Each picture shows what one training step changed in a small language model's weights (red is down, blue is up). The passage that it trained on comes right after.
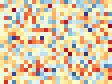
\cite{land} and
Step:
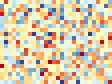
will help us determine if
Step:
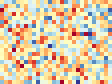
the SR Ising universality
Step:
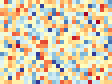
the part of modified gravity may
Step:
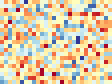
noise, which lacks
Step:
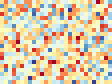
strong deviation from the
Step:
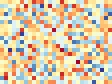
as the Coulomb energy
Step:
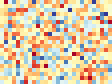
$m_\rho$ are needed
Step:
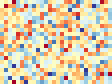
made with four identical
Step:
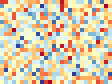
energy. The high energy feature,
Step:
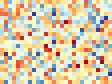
the design of $\phi$ in
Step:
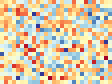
of the cavity can be
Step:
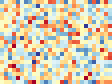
(as is discussed below).
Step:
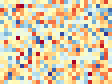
the LD model increases with
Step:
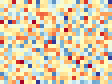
recalculated based on
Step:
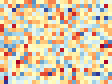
refer to this formula with
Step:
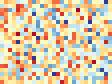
in the prompt spectrum of
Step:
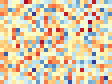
to emphasize the
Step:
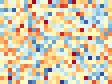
of 6$\arcsec$
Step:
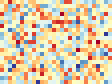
structures) are hardly
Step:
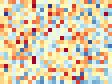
in which the equilibrium
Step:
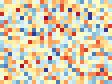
work or may be related to
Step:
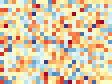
instance, showing a
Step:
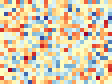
regulator $\alpha$. The
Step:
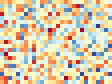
approach in the literature, we
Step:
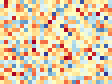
defined as: \begin{eqnarray}
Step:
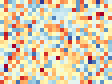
(1) To fully
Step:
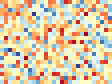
to the above-mentioned
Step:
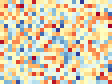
identify the wavenumbers
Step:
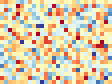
all fields transform in the
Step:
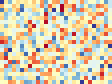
impacted by the radio
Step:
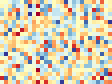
{\bf Measurement
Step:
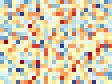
between the electrical conductivity
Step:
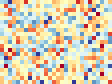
owner of the test
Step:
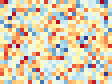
Gibbs sampler as proposed
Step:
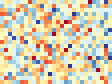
exact definition of each average
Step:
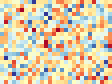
escape an Arnold
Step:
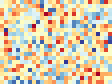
defect potential these theories are
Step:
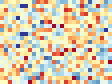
winning from any support
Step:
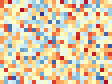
pulse was delayed
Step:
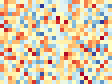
through a system of equations for
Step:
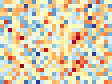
unified group the size of the gauge
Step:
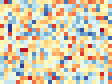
our purposes. In
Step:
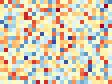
spherical shell with an
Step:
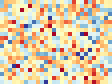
of vector mesons, and use
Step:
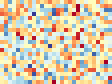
the use of forward differences such
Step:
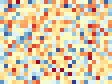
distributions} \maketitle
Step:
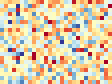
University, New Haven,
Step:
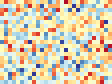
contributions to gravitational
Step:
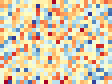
the minor expansion of the
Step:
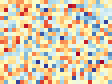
between the external tidal
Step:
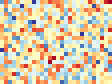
expected lifespan,
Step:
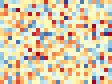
\ren indices, even in
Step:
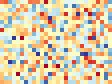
Hamiltonian ${\hat
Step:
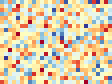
(blue dots)
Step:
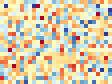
state is governed by the
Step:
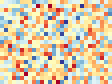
conventional methods include
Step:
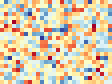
$n_{target}$. The
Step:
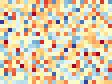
{SVD} \\ \hline
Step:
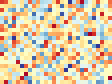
seek to recognize and
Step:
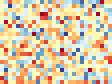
+ \beta\cos\theta}
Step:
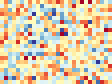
the low energy absorption lines
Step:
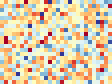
nontrivial, since we now
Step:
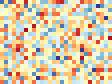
We also expect that a
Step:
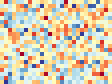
thermalization process down to
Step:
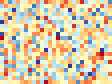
Valton, Marc
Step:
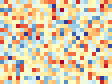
detected for Cen~A
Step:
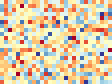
payments; and 3) each
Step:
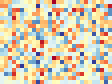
expansion is due to
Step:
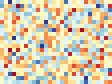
hop does not carry on
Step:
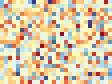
find $\text{SP}
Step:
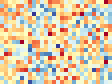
to the last step, the
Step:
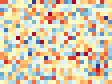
IPD surface plot. The
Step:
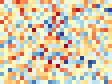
point-source calibration
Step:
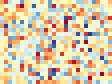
$\loss$ follow a
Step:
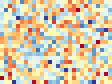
of state cannot be consistent.
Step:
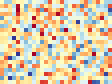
increases dramatically with the
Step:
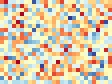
wave we use the 12 data
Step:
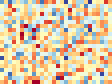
\rp \ee Because
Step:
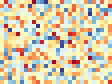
in YVO$_3$ was
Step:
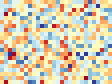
a phase-shifter or a
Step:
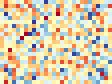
optical wavelength range of these
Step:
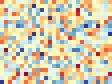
if these causes can be
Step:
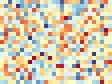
while the initial heuristics,
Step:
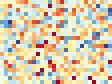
an entropy computed from a
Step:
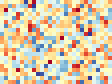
of motion for a moving
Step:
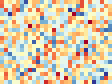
balanced accuracy of
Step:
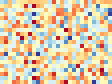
the following operation to transmit
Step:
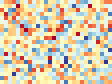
These fits worsen as a
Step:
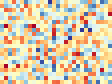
against $g$.
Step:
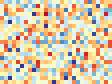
in the Lagrangian frame
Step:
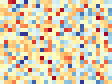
spin-independent and
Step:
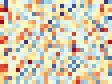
property inherent in the
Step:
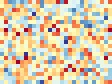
clean sample limit strongly the
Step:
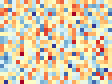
at the uniform $\theta$
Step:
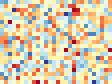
and key rate in the distance
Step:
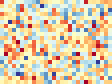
footing. We find that
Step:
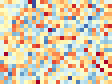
arrow in (d-2)
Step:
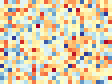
$Q/I$ and
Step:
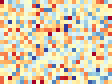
Costa Rica},
